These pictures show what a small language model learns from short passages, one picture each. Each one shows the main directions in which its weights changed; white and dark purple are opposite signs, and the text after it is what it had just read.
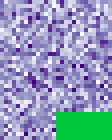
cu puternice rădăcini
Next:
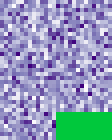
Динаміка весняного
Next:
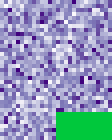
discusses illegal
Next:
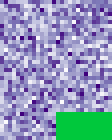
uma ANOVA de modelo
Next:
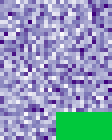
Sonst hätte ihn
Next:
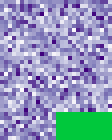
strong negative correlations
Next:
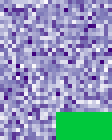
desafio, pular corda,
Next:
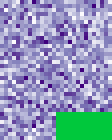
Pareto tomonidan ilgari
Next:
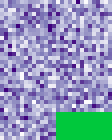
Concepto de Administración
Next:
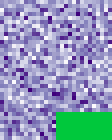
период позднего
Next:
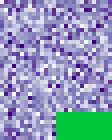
снижение высоты кости
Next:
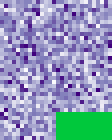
par les banques. Le principal
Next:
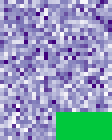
en de materiële controle.
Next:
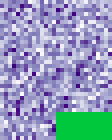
vaziyatlarda salomlashish
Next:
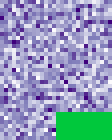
1x1 holatda raqibni
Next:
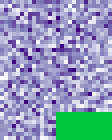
dalalarga qatlamli ishlov
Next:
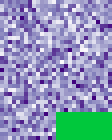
vírus, protozoários
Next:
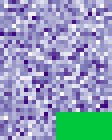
1 de um Centro Integrado de
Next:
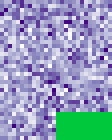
shular jumlasidandir. 3.
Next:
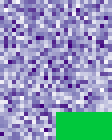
данные по строительному
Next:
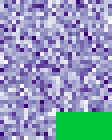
que modela la manera de percibir
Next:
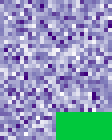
lingvistikasi, kognitiv
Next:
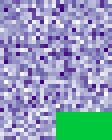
compte-rendu de cette
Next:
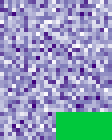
El cálculo se realiza
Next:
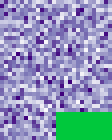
пер. Днепроvский,
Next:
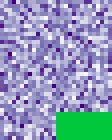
мойилликларини Мориски
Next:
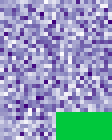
kafedrası mudiri,
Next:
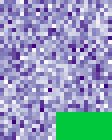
aytolmay qo`shiq.
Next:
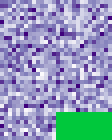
incl. subsidies Netto
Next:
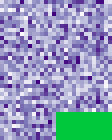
bilan yaqindan tanishdilar,
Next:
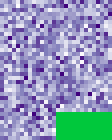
lug'atni til birligi
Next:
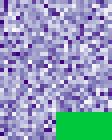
neuen Aufgaben und
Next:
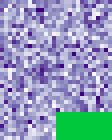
ishlab chiqarish 73,2
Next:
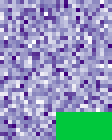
com o objetivo de dissertar sobre
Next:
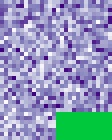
keltirishimiz mumkin. Shular
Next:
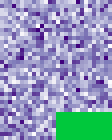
berilgan. Buxoro eroniylari
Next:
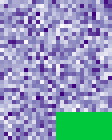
kabul edilmekteydi
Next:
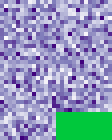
Федерации [Текст]//
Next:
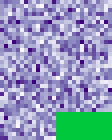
localiza en la zona
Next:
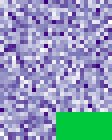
teoriyalıq konferenciya
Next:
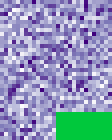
сферах общества. В
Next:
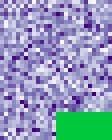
typu. Zgodnie z
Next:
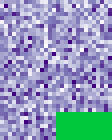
muammolari ko'plab
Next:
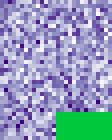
ahamiyati mahsulotlarni
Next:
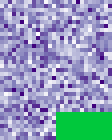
"Dard" Story. Pindus
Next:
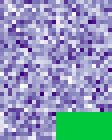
ifodalarni integrallash.
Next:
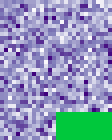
tenglik-bu erkaklar va
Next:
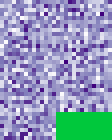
с. ⁵ Владимиров
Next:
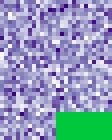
que influenciaria vivamente a
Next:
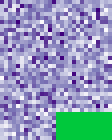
provvidenza, sulla
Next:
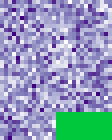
ред. В. А. Белова.
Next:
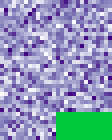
выраженность в ней, а
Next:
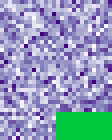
Publications scientifiques
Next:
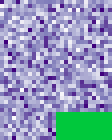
блудный сын –
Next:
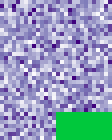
Universidade do Estado do Amazonas
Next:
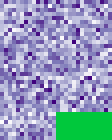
quyidagilardan iborat.
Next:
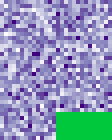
y Abreu, J.L.
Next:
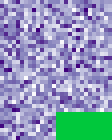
одним з найбільш
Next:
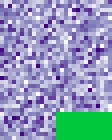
Мана шу мақсадлар
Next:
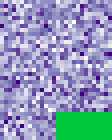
en ella, así como la Ley
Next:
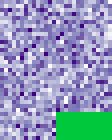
question, nous a amené à
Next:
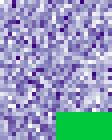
: section CNU ayant
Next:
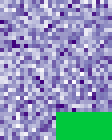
qual é utilizada no preparo
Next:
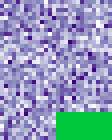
system of horizontal
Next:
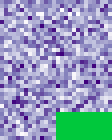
um segundo estágio de
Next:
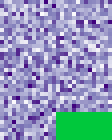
foi instalada em 1884 a
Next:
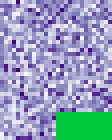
achetés. D'autres
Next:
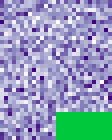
transversal, descriptiva y
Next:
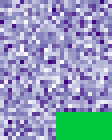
in Autism Spectrum
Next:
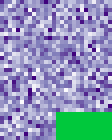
Carlos Ribeiro da;
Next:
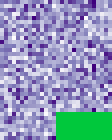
e altere as relações entre
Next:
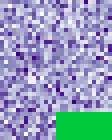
Concordo - Neutro -
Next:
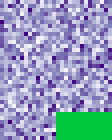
faollik darajasi past
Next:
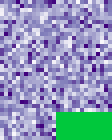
km din 3 județe.
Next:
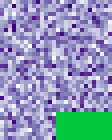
– Ўзбекистон,
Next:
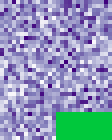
autor. Figura 7: Plantas
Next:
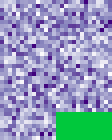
axloqiy, estetik va
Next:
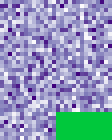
133. Disponible en:
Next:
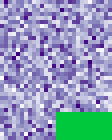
услубининг тадрижий
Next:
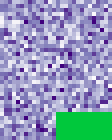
126 son Institutos
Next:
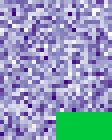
to'g'ridan to'g'ri
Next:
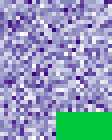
i s, J. E. — In deze
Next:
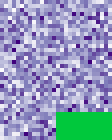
ve çevresel faktörler
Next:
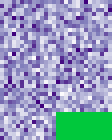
Ф.С. Орипов
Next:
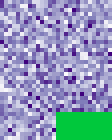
de inundación de los ríos,
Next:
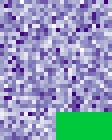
*A hora da estrela*.
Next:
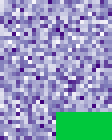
los estudiantes discapacitados
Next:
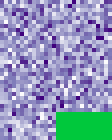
aplikasi zakat berbasis
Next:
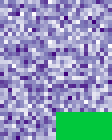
hacktivistas en una entrevista
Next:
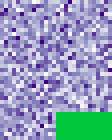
йилда мусулмон
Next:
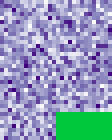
lacunas nos programas,
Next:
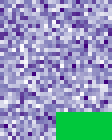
sich jedes Jahr schwerer
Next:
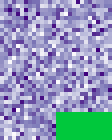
“*Allah, semadan su
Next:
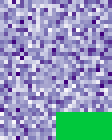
y etiquetado/provenance del
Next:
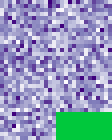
fondamentale nell'analisi
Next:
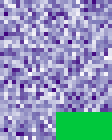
metingen is het niet persé
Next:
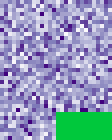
которых производилась
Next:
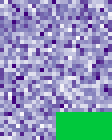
empresa Ubisoft.
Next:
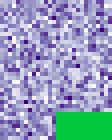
va tarixiy omillari
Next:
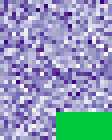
cererea se va scoate de pe
